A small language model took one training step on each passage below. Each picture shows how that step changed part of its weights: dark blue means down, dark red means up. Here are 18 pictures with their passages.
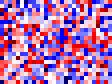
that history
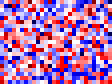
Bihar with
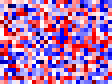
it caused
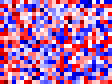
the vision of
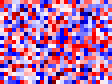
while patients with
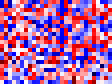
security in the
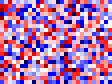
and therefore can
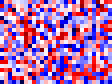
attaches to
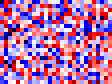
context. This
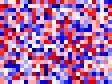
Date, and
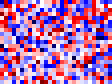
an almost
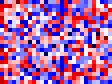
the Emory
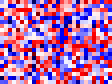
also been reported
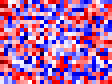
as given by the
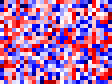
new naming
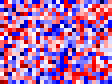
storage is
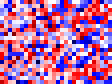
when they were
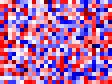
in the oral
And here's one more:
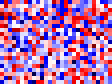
a standard to control
